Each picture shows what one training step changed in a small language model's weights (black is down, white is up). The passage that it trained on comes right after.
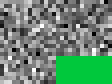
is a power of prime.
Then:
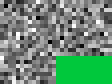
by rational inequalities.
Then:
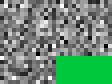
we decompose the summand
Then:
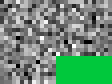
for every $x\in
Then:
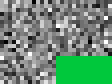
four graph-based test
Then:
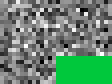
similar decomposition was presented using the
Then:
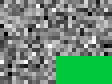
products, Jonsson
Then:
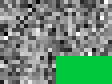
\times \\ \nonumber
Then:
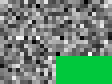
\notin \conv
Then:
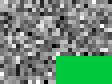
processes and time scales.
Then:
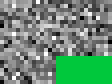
correspond to two complex numbers
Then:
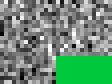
now assume that $X$
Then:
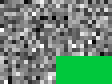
properties of the SH equations
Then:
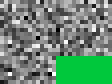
algebraic group $T$ over
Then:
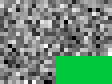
of the Russian
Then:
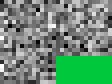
a consequence of Weil's
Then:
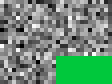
first, paradigmatic
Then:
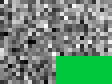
this section that ${\frak
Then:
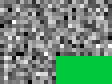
part by NSFC
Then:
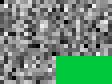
one of them can be
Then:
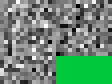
similar results may hold for three
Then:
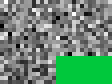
normal vector on $\Gamma$,
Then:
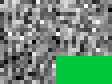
other vectors which together with
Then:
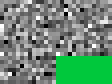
Ohno in his
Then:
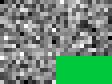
the size of the load
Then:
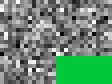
small for good choices of
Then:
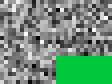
the root, then adding
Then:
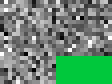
right neighbour at time
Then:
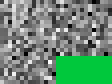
the canonical projections.
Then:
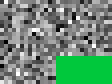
note (see for instance
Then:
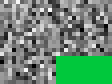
computation when $f$ is
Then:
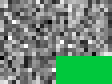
the global gauge equivalence
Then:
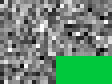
it does not restrict the
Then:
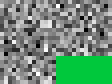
of relative and absolute classical
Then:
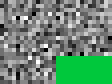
\begin{cor} The
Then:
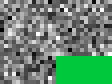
difference operator corresponding to an element
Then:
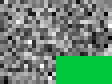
as an abelian group extension
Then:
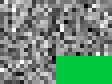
the formula (39) of
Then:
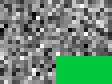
that were successful
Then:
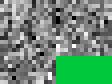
the participants in the
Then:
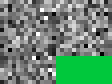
reference across the
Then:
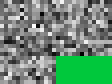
different tolerance to
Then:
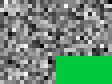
respectively. Since $\p
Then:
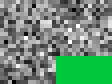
of the sheaf ${\mathcal
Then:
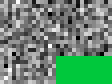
sufficient part.} By Theorem 3
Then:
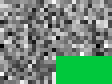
of the modal logic
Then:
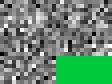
note is the following:
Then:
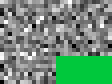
Inspired by a
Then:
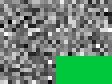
initializations. We prove
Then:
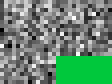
$n$, we have
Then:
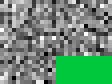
the variance of this sum,
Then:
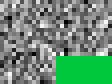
details of the steps of
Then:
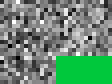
particular that any $\psi
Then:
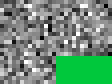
and a monopolar
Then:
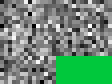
the meridian
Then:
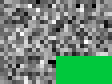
in Chow, West
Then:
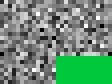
a sequence of positive numbers,
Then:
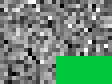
(and $\sigma\ne
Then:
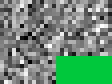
to itself with a
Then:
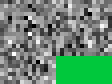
isomorphic, whereas the
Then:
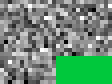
with a squarefree
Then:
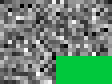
then we can formulate an
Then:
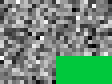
for general $Y$, if
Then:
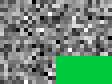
The corresponding nodal values
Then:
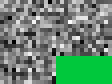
reduction generated either by an
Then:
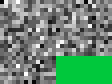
any $j\geq
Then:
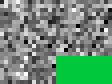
any $\alpha$ we have
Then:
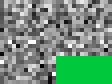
$x$ is contained in
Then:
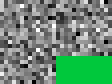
tree-graded complex
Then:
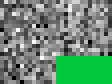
the cubic case).
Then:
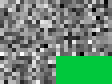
of $s$. In
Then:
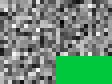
be identified with a
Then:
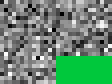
has to be a section
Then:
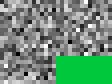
fact, approximate observability
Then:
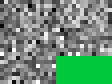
in the composite map
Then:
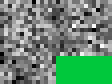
regular pair, $F$
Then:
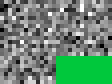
\item{(iii)} The
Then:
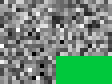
a~random vector with
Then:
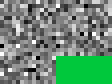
establish functional relationships between
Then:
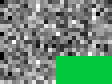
then for some complex valued
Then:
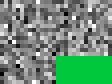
nonstandard growth
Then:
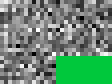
metric properties, such as
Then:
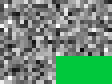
independence in the second
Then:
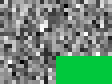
it can be written as
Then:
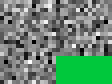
$\p$. Hence there is
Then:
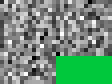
a positive integer. Then
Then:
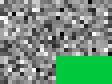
neighbourhood of
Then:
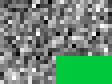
to $\nabla\rho$
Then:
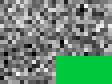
in a numerically efficient
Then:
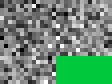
N$ of non-zero
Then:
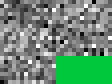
to this case is that the
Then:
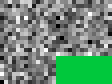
for ``$\phi$ is
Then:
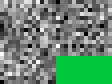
are considered to have the sign
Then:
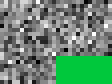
have the (smooth)
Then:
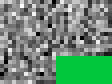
the various boxes of
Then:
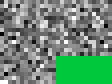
there are some difficulties
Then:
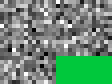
Taking into account
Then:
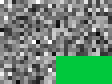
localization formula. Here we
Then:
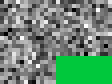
for all $i$,
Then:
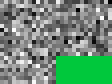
However, this conjecture was
